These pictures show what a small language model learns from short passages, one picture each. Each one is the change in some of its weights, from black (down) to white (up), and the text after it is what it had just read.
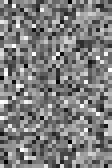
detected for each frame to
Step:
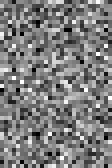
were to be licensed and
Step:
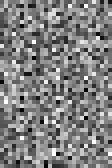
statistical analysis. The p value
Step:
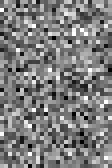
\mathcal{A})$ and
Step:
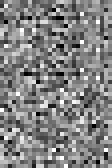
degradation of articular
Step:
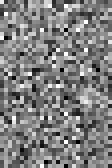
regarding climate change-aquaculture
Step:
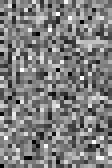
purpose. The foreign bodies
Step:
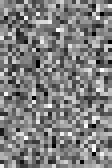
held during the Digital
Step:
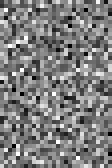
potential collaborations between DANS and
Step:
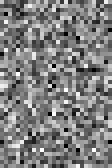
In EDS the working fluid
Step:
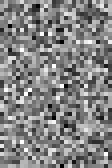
of plants were subjected to the
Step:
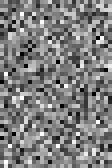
new execution of the experiment,
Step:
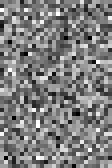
When a user submits a
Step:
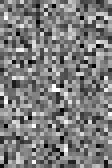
(to find way to improve all these
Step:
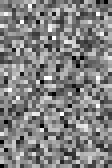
evidence-based basis for modifying
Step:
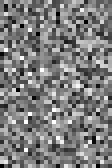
case analysis is a method of analyzing
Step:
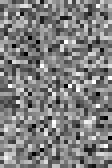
“I found the whole day very
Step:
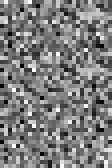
development will continue to support government
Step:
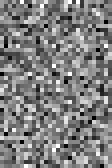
Romadi, B. H.,
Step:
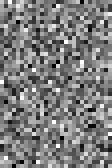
any new unit that may enter the
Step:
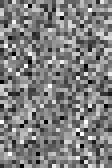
to uphold the household which is the
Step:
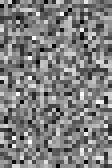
impact of these contaminants is
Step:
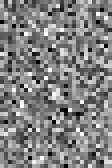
and agreed to the published version
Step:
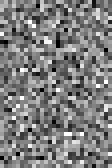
Ashur Bank has a lower
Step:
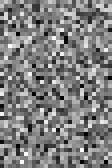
to the dataset should mention
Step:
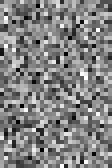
22 farms over two years across
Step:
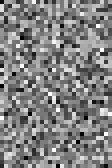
clinic. Also every finding being
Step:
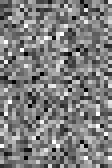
replacing prime
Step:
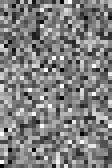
an indicator of the shift from government
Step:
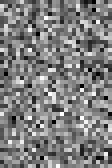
impact on public health. Therefore,
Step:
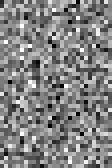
of controlled exosomal
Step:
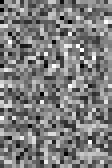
*Acta Univ.
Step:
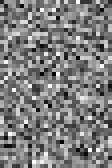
governments accountable for educational outputs
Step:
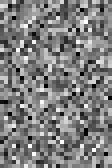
major enhancement in the signal, that
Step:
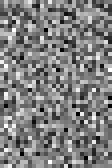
cost coefficient of PMU
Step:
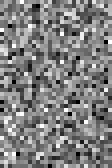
of effective control strategies. The objective of
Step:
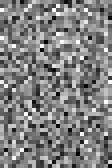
the bifurcation
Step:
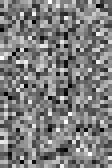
challenges it aims to resolve,
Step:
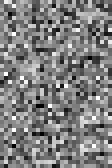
that the performance of the total
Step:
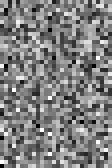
trachea is involved in the
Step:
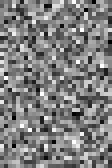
“FACEMASH” on
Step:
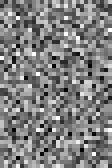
In this work we propose a
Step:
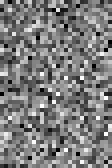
differentiated grade 2
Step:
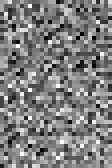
to know that, while computer
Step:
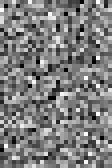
April 2025 Accepted on
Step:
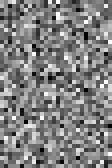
the test. All brands,
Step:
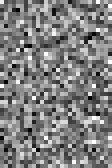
therapist and follows professional standards.
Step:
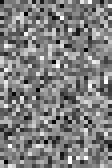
boost in the screen timing
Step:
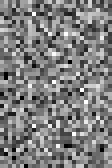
skill development, and broader social
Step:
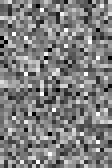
in this paper. 3. Results and
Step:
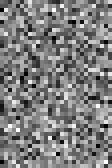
them. They do not need as much
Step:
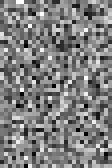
character of the substituents present
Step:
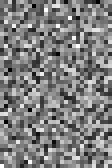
a voice for the development and
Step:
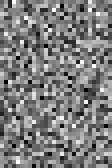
days of stay. About
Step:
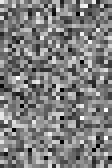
provides insight into the influence of
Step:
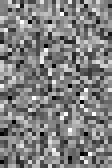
students gain more knowledge about the
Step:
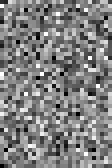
be made with similar organizations.
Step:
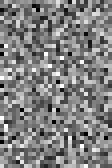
according to the procedure. The extraction
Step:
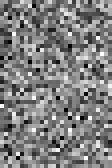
can't always avoid driving in the
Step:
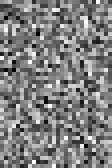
save our time and money.
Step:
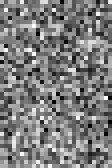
AF useful for exploring alternative water
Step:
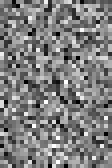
ethanoic acid (20
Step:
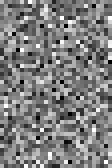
hatecrime and multiple people
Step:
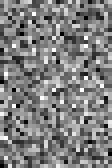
participation or statistical utility of
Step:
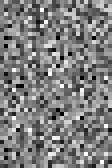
is the source of your definition
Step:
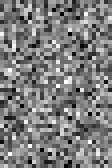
noticeable. Keep your attention
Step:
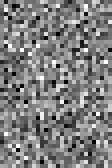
3. Sketch of the
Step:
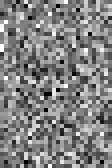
The epistemic injustices in
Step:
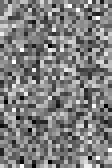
signalling theories to test the
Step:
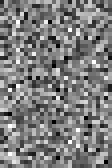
methods reported in the literature that could implement
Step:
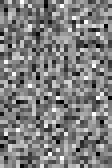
practice of training coordinators, they meet
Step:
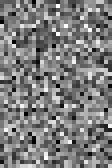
concentration (see Figure 13). However,
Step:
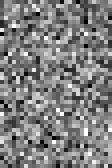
local needs with available resources of a wide
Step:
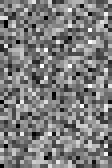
will be conducted before they become readily
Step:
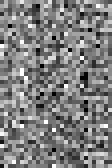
of disease. - c.
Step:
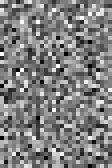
drinking purpose, save the
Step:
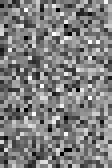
private rental sectors, where
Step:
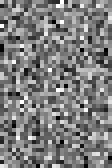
thick carbon layer on the surface from
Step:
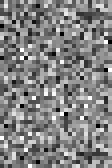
data of target and control groups I
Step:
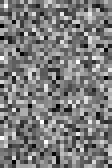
data underlying the results available to ensure
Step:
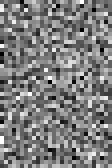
judicial system. There are also
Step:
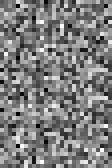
model basin. Class
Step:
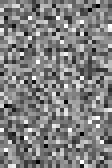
or clean benches. We
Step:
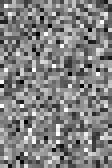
beings. Most cognitive
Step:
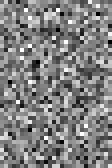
of a noun or pronoun
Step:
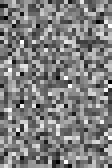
recommendations prepared by the World
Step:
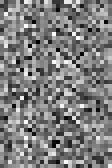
poloxamer 407
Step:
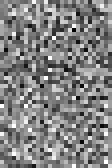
etc.). While possibly
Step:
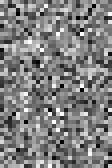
by using Pearson's product
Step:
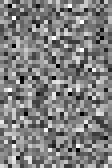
as the currently preferred
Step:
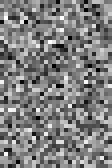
and stitches were removed
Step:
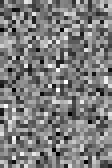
several production flows used to manufacture
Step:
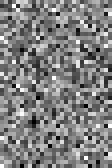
Clinical examination of the patient revealed
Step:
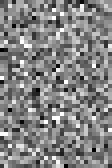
of its by-product,
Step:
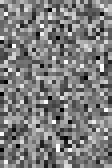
hand, the hydraulic
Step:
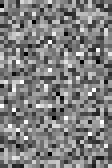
tasks, allowing you to
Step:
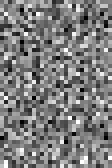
the faith of Christ
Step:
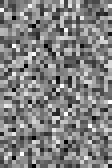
available which matched the criteria
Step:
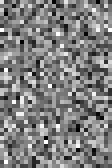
mucosa is considered one of
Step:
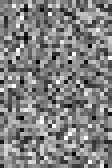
pump. Additional features, such
